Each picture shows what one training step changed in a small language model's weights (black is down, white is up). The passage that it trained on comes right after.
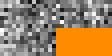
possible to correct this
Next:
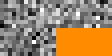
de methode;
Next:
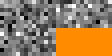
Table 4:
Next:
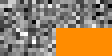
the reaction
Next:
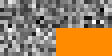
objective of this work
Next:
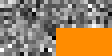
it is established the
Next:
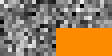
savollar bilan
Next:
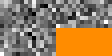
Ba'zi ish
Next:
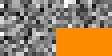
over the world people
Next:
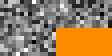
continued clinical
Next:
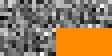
visitors were
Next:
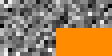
practice is deeply
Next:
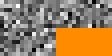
2 group and 3
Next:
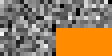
Introduction The
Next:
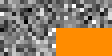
= await
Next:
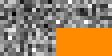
units of mean character
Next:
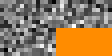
mumkin emas.
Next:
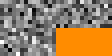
Maple по
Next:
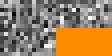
basis and pays
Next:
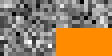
was found (Figure
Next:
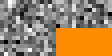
of Charak
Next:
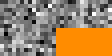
a compreensão
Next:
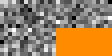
We specifically
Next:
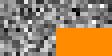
*da* e
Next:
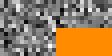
terutama oleh
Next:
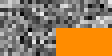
failure to
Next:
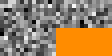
the area,
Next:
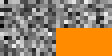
finding supports the
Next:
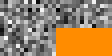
desired data,
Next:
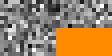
working conditions of early
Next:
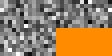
um levantamento
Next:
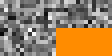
be said,
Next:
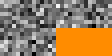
output consisting only
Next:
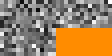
auteur van
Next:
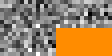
by providing empirical
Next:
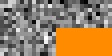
the company security profile
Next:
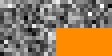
were carefully
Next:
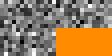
data rate,
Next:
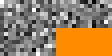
female group and the
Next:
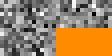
validación por
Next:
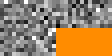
que a linha
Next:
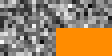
aggregated the
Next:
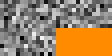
parentesco como
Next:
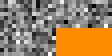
wall shear
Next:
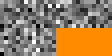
Snake case
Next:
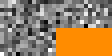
occur – often for
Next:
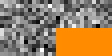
industrial papers will
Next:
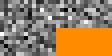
garbage being
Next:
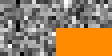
of the Motion
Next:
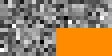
in particular for children
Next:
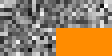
then it has a
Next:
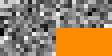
consistent, reliable
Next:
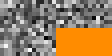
will be valid only
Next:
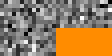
real investitsion
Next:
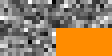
to move
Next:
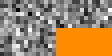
da teoria da
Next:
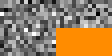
not merely a
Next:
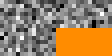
// XXXIII
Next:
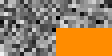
según el contexto
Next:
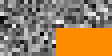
interpreted to determine
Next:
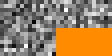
and resistance of
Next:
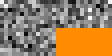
в 6 раз;
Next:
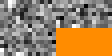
of the last two
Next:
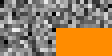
ve mutfak
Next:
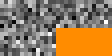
concentration rather than the
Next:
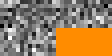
activities of our
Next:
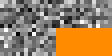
The DM dimension
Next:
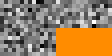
persistence of
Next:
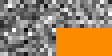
to phase, so
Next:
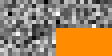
sont priés
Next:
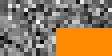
Bahwa pada
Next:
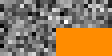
va psixologik
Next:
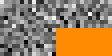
cultural context. In
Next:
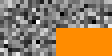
have two translation
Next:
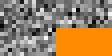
vía en la
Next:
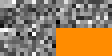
μM) with
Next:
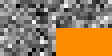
to purchase
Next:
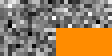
cases but in
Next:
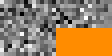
на подальше
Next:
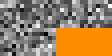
with respect to
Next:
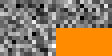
Case study:
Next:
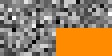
comprometer sua
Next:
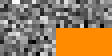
school mathematics values
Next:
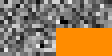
or culture. This
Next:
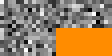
Die Integration
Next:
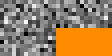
Public Sector
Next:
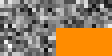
previous research has demonstrated
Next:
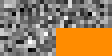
out metal analysis.
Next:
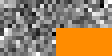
based on a
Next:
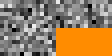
first hierarchical
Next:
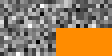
with extremely
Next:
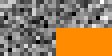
environment and human health
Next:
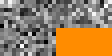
viewed as a
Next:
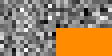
nas Aulas
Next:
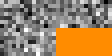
residencia de los
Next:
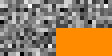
the extracts with
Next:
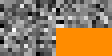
va tashkil etish
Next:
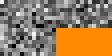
from EOSC
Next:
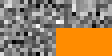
on children's
